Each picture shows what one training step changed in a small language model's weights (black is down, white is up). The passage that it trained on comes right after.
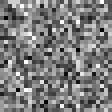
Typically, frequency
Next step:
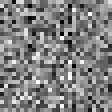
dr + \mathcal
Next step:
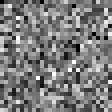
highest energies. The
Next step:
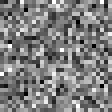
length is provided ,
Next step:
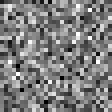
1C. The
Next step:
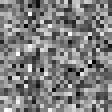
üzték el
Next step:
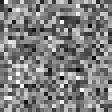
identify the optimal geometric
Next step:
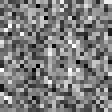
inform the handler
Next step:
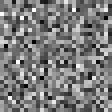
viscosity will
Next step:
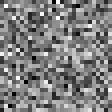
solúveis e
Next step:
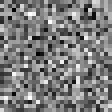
confounding of
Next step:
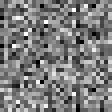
smaller than the same for
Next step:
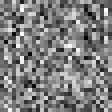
an additional singlet,
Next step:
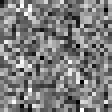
communication from a physical
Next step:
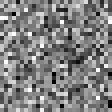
| ## C Data
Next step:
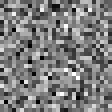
всю историю
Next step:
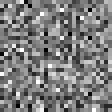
0 \rangle .
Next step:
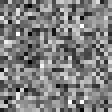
imkonini beradi.
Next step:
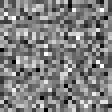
crítica y profunda
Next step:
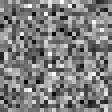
recurrent novae
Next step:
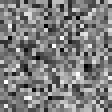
in the topological
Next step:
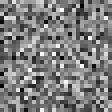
sob o argumento
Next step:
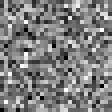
como forma única
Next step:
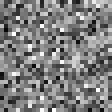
IBAMOS A
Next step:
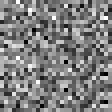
cuidados nos
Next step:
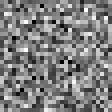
Energia e
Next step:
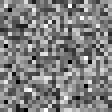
Oliy o’quv
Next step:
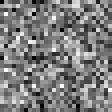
introduce some quantities. It
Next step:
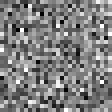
a zero-mean
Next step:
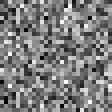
the hope of increasing
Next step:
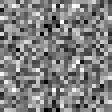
and H | |
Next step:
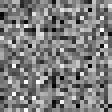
жилд /
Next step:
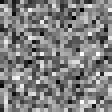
Miniexame do
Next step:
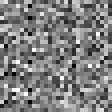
}\textbf {\bibinfo
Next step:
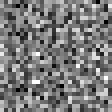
tayaniladigan faoliyat
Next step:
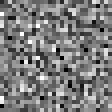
deganda asardagi
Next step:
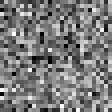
beams, while the
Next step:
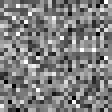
nas manifestações
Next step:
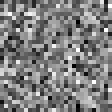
probability of error in column
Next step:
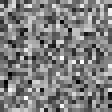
(Putra &
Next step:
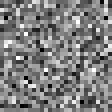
resonant behavior. At
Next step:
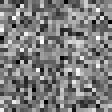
not Galilean invariant
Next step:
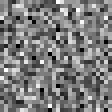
bilan ishlash,
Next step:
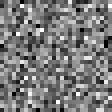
для студентов
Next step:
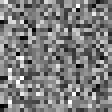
should therefore incorporate this
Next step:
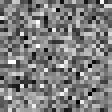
is 0 if the
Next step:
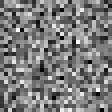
um adorno,
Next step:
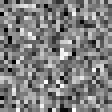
ang tunay na
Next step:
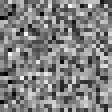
aluno com
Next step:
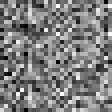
$p$ on the
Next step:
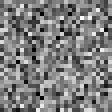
usaha, yang
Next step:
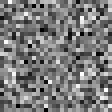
Reviews and
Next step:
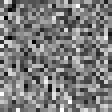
demodulation strategies
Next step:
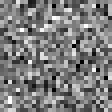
garantir a
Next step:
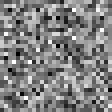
(dotted curve),
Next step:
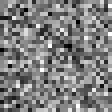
to dispersion for long probe
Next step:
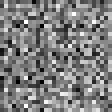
على كونها من
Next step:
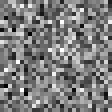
This, however, is
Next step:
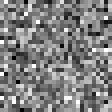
time series models from
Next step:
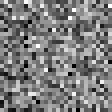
is quantized to even
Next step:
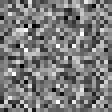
measured branching fractions
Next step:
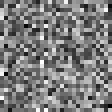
desenvolvimento da personalidade da
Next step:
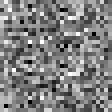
injected}} by
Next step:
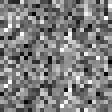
the year the policy change
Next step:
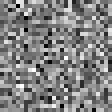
the results of our
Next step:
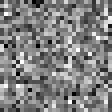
their properties. In principle
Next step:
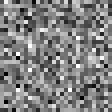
must be a positive
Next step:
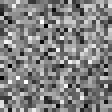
del siglo XX y
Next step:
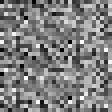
are then obtained through
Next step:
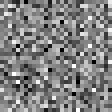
the contribution to the
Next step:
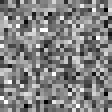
scenarios: a gridding
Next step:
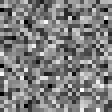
Associate Professor
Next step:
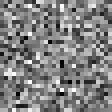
to an STM
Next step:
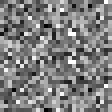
kodlar yordamida
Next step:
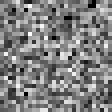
e erosão.
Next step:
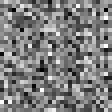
personalize learning,
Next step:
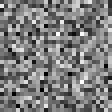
and ii) the
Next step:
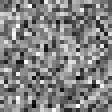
Dugohda -
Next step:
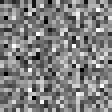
would not necessarily be
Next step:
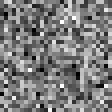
their host stars,
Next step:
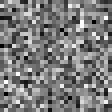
different for positively and
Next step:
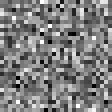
and serves as the
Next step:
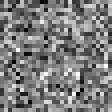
both instruments provide
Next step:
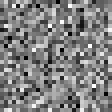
the tilting is
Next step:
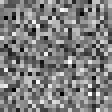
шу соҳадан
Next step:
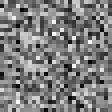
carried out using the
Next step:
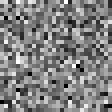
la concepción de
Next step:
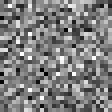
de Cristo.
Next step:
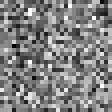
diameter of the
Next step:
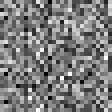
that they cannot be
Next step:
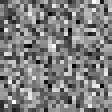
well as in the interest
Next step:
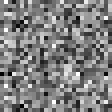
gravity detectors used for
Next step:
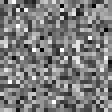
captures the performance
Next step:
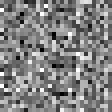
просторі і
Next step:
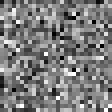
vositalardan foydalanish ham
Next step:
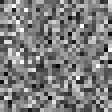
In this case, after
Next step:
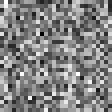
and Training Methodology}
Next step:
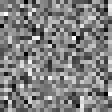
that quantum computers can
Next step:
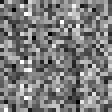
data, and new
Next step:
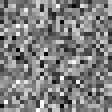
and\ \citenamefont
